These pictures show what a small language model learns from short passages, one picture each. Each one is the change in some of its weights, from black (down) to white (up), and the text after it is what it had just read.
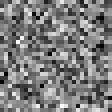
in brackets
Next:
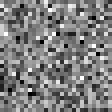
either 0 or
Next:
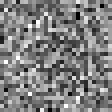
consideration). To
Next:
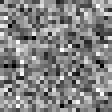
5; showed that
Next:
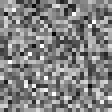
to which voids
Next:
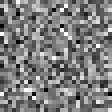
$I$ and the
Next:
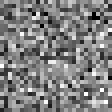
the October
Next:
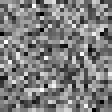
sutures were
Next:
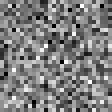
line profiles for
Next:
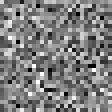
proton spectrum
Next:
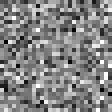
OF THE
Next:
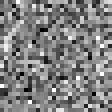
while the central value
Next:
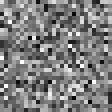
density-dependent phase
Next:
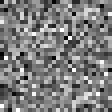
influenced by
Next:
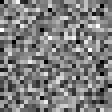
the chirp
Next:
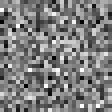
However more research is
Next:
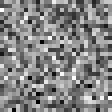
mouse and
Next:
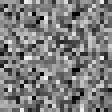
and squares
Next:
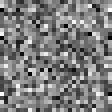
solitons again
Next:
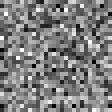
design puts
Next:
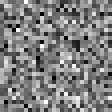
Stage of product
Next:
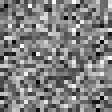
the heel,
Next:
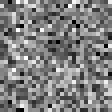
runs and
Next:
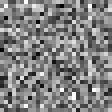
tool of social
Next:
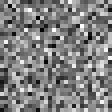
the Czech
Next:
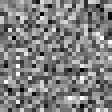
which extends
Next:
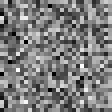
as follows:
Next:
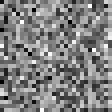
act as a proper
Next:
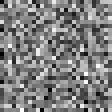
corresponding author,
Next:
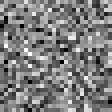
and materials The
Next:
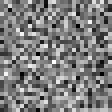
the oil and
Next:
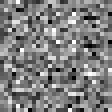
significant difference ($p
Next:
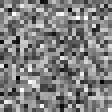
is processed for its
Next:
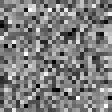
method and career
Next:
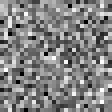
the charging energy
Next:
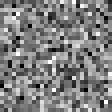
level lines.
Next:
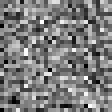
same internal state,
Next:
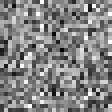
to different CRs
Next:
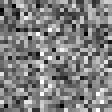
as we use the same
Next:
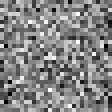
increment made in
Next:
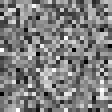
is a key
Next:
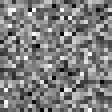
is no linear term
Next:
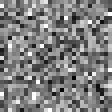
to editors.
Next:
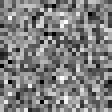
method for identifying
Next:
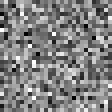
in the central
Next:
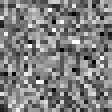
coating on top of
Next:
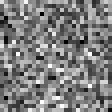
of flow over a
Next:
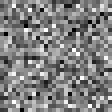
rice varieties
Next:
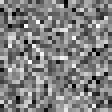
vanishes at
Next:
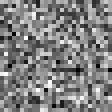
work, we have shown
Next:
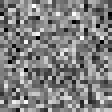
is found that in
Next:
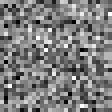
essential to develop
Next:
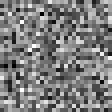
the solution attained
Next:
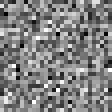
This work is supported
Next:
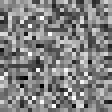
to develop a new
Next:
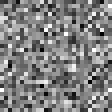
\sh{The distribution
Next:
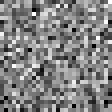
Anton E.
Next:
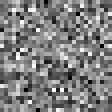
central nervous
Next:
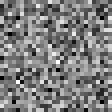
over the state:
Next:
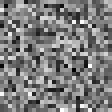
collection approach was
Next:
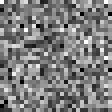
of graffiti
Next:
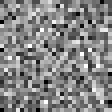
several surrounding
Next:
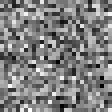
for work occurs
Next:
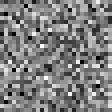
be any length
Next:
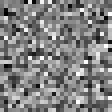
Beyond that,
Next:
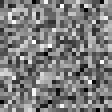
confining potential, which
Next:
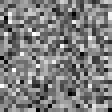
and that "the
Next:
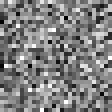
one notices two
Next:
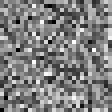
framework across
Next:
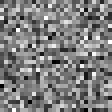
present and a container
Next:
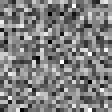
line shows the prediction
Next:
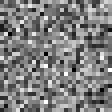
the reproduction of
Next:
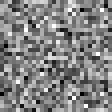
point of view:
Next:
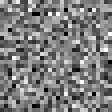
the Response
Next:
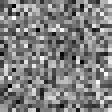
loss function in an
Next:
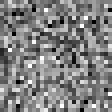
conditions arising from
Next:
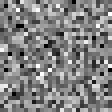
pure dephasing
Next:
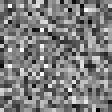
note that some
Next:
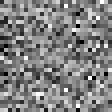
and geography of
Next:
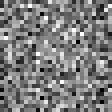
the circles
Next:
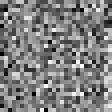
entries in
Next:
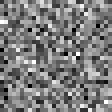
plane waves
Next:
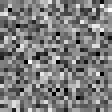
shifts, they
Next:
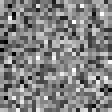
The skin model
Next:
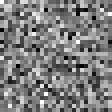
not an easy
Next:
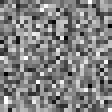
is of primary
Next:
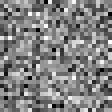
pattern found in
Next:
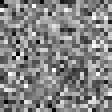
One source of
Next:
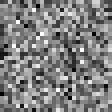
New York,
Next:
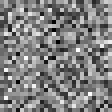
with and without
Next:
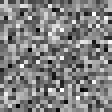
MO losses
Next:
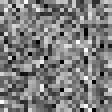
boundaries are
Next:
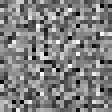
efforts for
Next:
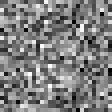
research made on the
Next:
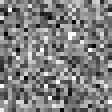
another problem
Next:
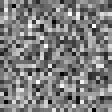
the segmentation
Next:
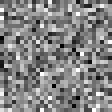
a moment generally
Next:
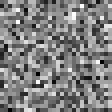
and sleep,
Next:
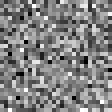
show that these observations
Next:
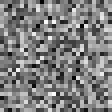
due to the much
